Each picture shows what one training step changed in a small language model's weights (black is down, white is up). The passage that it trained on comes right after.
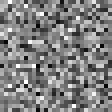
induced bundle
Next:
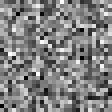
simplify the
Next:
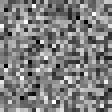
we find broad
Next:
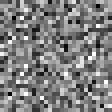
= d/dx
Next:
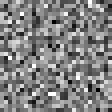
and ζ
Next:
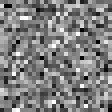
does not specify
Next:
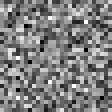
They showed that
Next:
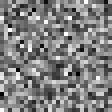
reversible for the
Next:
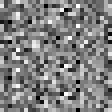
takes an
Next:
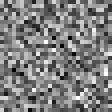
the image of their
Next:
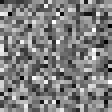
powerful tool for
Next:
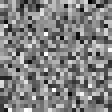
Can radio
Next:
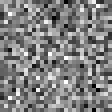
A similar increase in
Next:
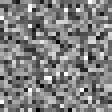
+ FF \cdot
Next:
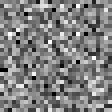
similar nature. The
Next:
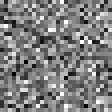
has domination
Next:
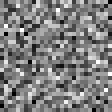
(so the dynamics
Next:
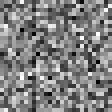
and RZ are
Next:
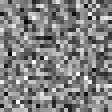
in a broad
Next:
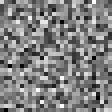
the Department
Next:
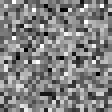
integration by
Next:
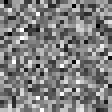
range, then
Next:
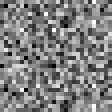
found after the last
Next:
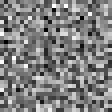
to commence
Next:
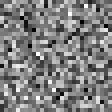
regime or
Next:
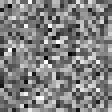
these coordinates
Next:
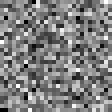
account the symmetry
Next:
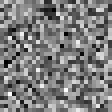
that this set is
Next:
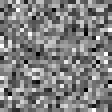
all $c \in
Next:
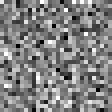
3 SNPs
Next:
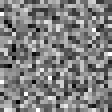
of $N =
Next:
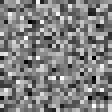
and Einstein
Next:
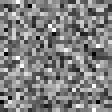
The more complex model,
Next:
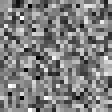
the formulations used,
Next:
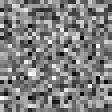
of invariance of
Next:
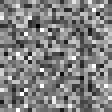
following result. }
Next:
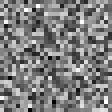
the scope of
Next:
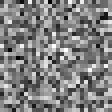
&\rightarrow N
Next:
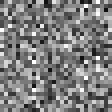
the website
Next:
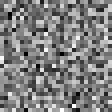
outflow parameters was
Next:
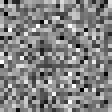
relative nuclear
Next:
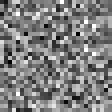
one of the needed
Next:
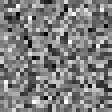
whether a
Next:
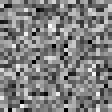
has been described in
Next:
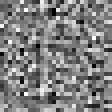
level. Thus, since
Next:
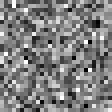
close to the most
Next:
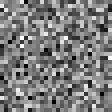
robustness of
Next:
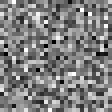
chosen to
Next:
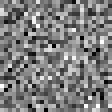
purpose of
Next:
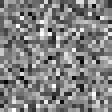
edges. At
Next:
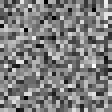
applying the
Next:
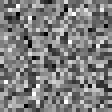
whether the
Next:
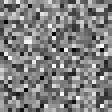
We have the following
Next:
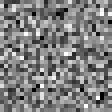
law curve
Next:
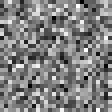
not require {\it
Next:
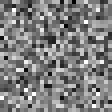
contribution due to
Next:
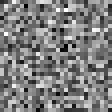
with the idea
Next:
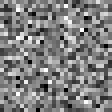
For any finite set of
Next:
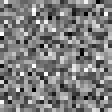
know about them as
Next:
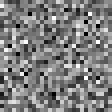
answer that
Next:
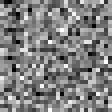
is achronal
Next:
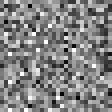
We compute its sample
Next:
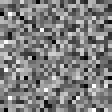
be reproduced
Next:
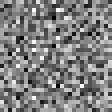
mostly at the
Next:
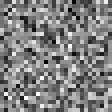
a single pile
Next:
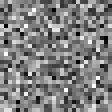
them ON and
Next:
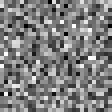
FP and significant
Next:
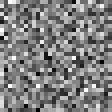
literature for the
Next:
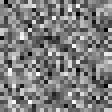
study we also discuss
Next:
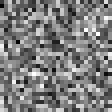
for the average
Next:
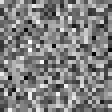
a quasi-de
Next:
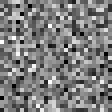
This behavior can
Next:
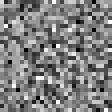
over the loan to
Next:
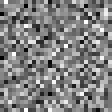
construct did not
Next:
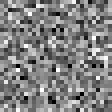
among I.T
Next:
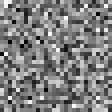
the assimilation
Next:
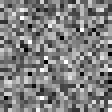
will originate
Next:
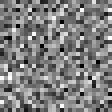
Relief is
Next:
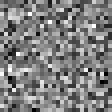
$x$ between
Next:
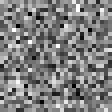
gap appears
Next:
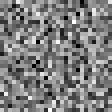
project managers
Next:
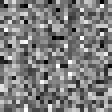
principle that
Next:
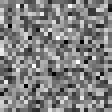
roughly in a
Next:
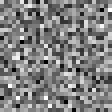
direction we find the
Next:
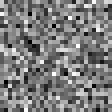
diverse items
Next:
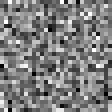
conducted in a
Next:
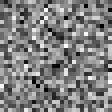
thinking: A
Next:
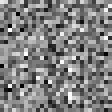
stress in this
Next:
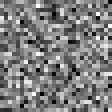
for a physically-
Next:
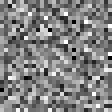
points. Therefore we
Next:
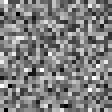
develop concepts
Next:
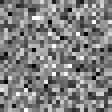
unique weak solution
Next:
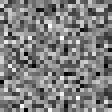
can be generated with
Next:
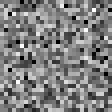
the malware
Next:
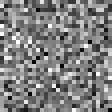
was obtained from the
